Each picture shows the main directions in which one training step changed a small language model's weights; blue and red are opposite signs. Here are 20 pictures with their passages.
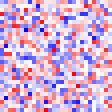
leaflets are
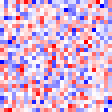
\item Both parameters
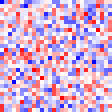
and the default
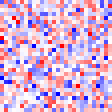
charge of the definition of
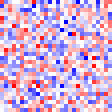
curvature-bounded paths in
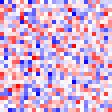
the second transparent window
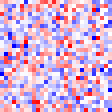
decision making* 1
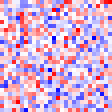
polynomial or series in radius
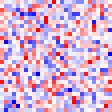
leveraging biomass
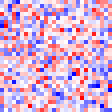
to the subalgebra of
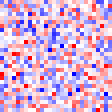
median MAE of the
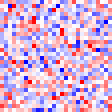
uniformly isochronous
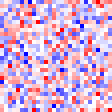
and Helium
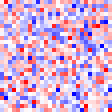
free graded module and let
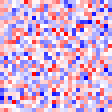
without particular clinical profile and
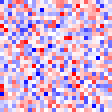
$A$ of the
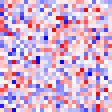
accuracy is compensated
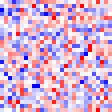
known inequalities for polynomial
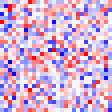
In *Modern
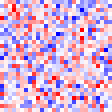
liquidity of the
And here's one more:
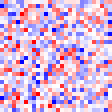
Financial analysis,
